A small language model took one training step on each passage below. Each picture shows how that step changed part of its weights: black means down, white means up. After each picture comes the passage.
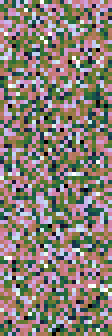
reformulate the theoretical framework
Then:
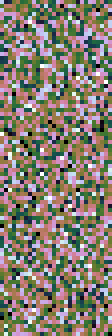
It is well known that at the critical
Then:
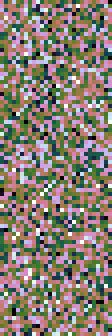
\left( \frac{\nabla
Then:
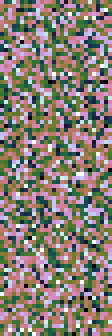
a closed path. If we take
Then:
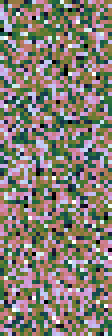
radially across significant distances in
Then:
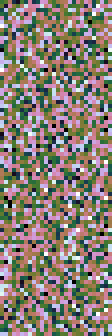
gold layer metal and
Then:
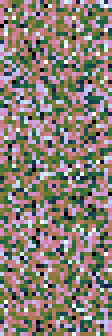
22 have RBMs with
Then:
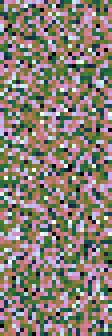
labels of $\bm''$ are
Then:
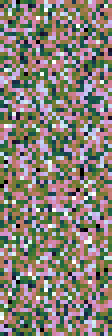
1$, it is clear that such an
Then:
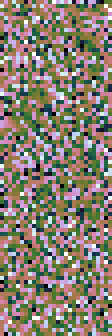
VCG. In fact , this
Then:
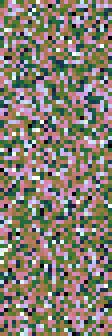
scalar. Throughout, indices
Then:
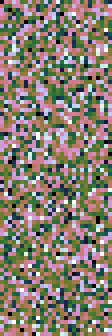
in the family are so small (below
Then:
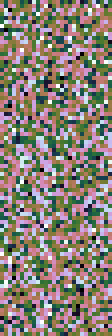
give up and asks ``Is
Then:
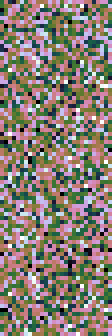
the high entropy alloy
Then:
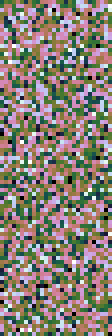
in axial symmetry one can use
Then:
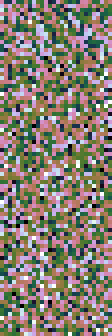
algorithm can be generalized to handle
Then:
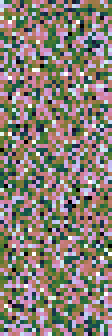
field on~$\Gamma$, respectively.
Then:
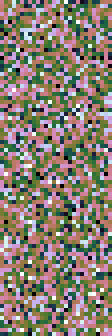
| sumabsv =
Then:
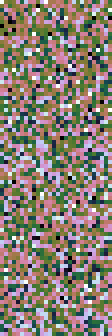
the target spin to return to
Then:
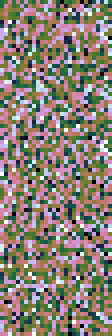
model of SUGRA
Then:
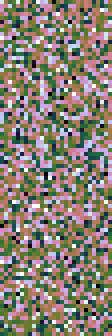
must be isometric. Hence, for
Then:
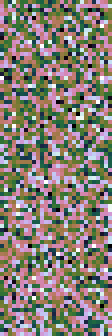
equation \begin{align}
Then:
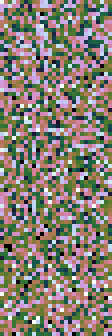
one to consider estimates of type
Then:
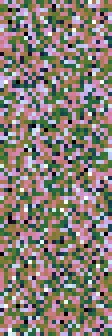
4, and 10, respectively, in
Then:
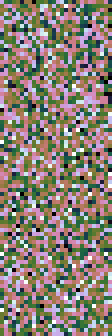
2.60GHz running
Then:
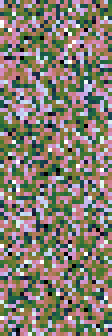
hot to handle it.
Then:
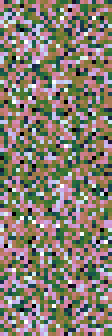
$\cF$ is the ground field
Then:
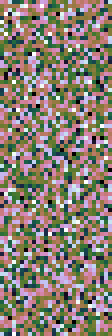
for all reconstructions). The reference
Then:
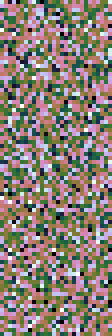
the proof of part (i), is
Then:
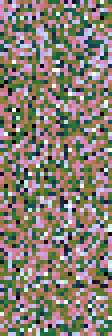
two close by values of the control parameter
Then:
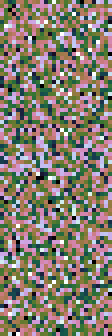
tempted to replace the condition
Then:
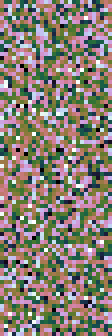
the upper bound on $\Delta$ by
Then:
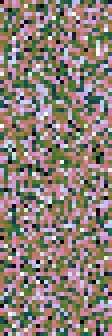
is small (relative to the
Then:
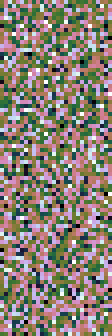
hereditarily metacompact
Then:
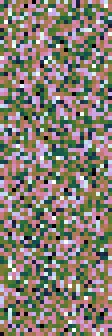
and Damineli noticed
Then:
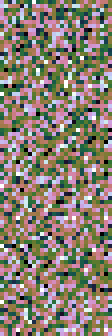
represents the outward unit normal vector at
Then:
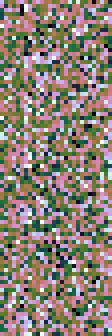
\hline \end{tabular}
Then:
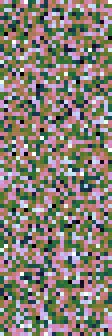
retrieval settings on the
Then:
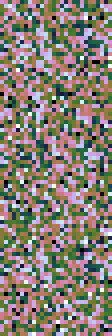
$q_b$. The toroidal
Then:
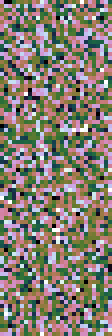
some $i\in\mathbb
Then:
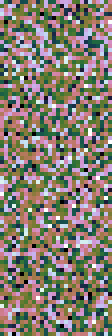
We focus on the atomic transition
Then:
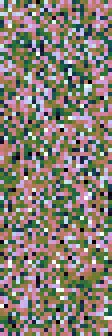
Construction of Global Actions
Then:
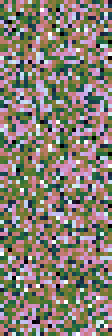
distinct points of the facet
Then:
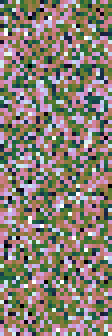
relation with the DTM formalism
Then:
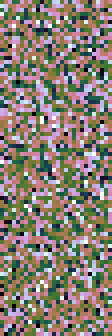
perform actions within the
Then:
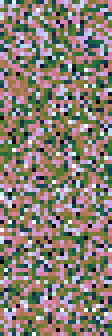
is a process unlike any other
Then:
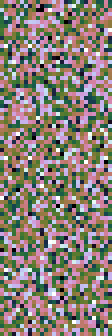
by (\ref{fp}) and
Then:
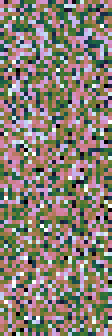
solutions of spatially periodic nonlocal
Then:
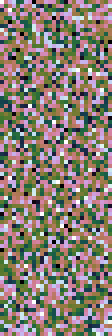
Maltsev polymorphism
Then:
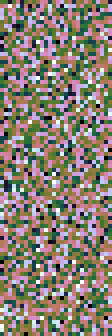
competing models compatible with
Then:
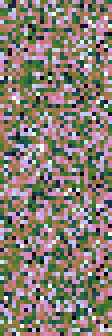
ohmic resistor in series
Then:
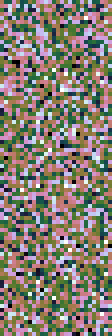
the inner layers of the core
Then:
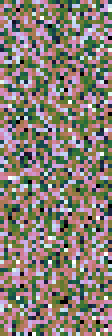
small statistics, and large internal
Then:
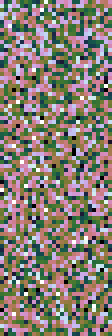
of $k$-cycles is
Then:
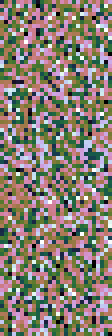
with identity. The Lucas
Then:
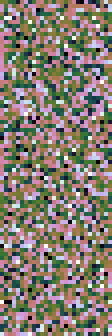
equation reads \[%
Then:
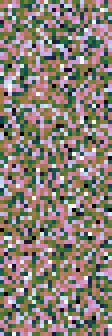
to study such behaviors. The main
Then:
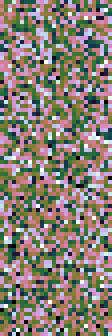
a specific aspect of this problem by
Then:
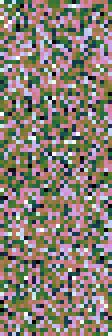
points. The left panel corresponds to the
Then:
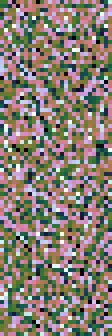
studied in different options. In order
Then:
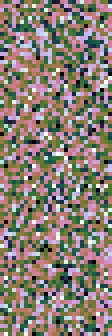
$$ \begin{equation}
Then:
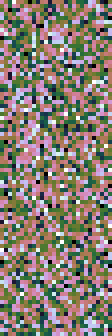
case where both production costs
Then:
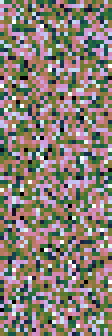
procedure halts we have obtained a complete
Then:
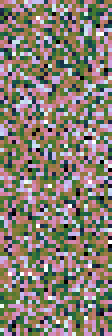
For now, we give up
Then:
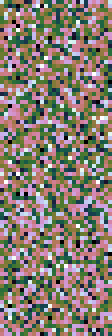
as fan-states. When
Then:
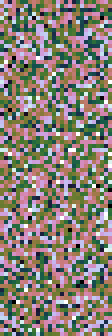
time-evolution of the
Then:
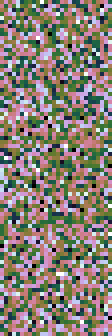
the two-dimensional Fourier transform:
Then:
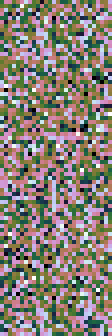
on the Fourier components $ {\hat
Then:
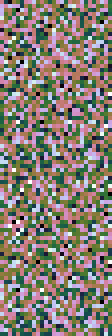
illustrates the case of a
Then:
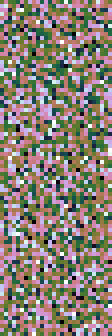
results, which establish a
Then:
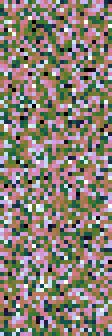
flips, on the other
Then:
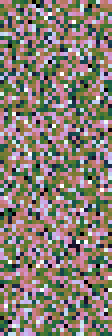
\bibinfo {journal} {J.
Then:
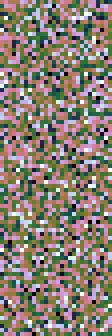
and $lb < ub$) are
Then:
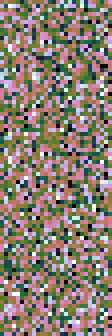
in particular, appear to have similar
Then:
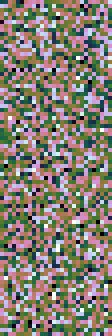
{itemize} \item[]
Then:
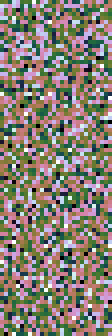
into the likelihood
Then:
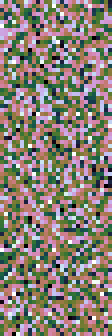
by tracing out either the right
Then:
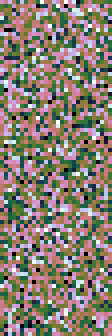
*Technology*: there
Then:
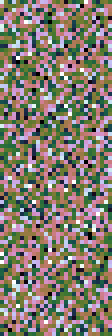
\ref{nuova}. %
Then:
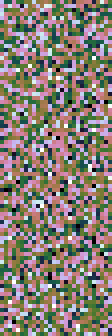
magneto resistance measurements were
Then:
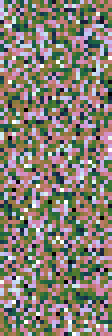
parameters, of the neighboring
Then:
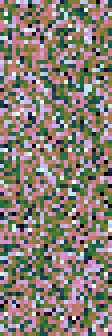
regression classifier.
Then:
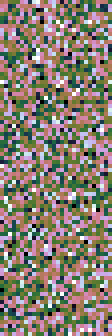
dex in $\log g$ and
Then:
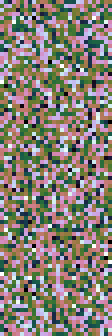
classical symbols are the ones that
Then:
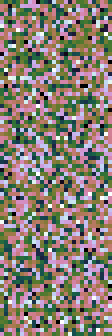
introducing him to the
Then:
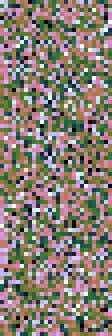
surface. \begin{equation} W
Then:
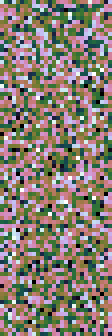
If the radiation energy density is
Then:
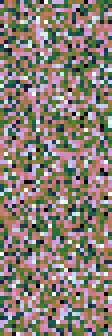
~are both semi band preserving and
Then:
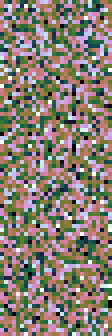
the $4$ triple points give
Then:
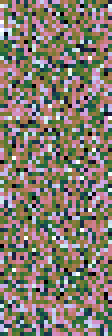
If $K=\lbrace
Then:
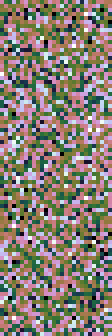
we focus again on a fluid
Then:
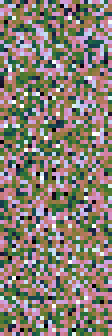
We apply our results in the context of
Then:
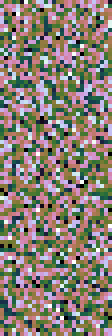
it has become apparent
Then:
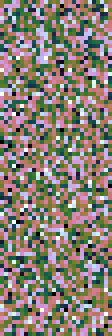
this class is contained in the main
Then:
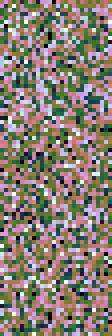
good invariant of orbifolds.
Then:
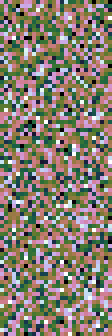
the Jastrow ansatz
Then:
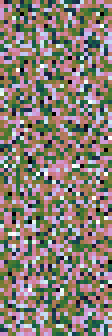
equations, or it can be a
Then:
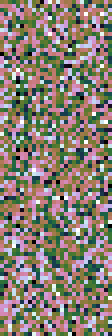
implies 3). \end{corollary}
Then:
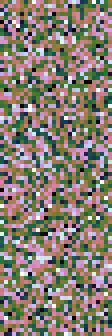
impulsive solar
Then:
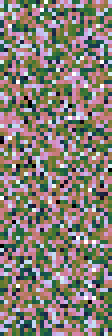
of the optimal and the heuristic
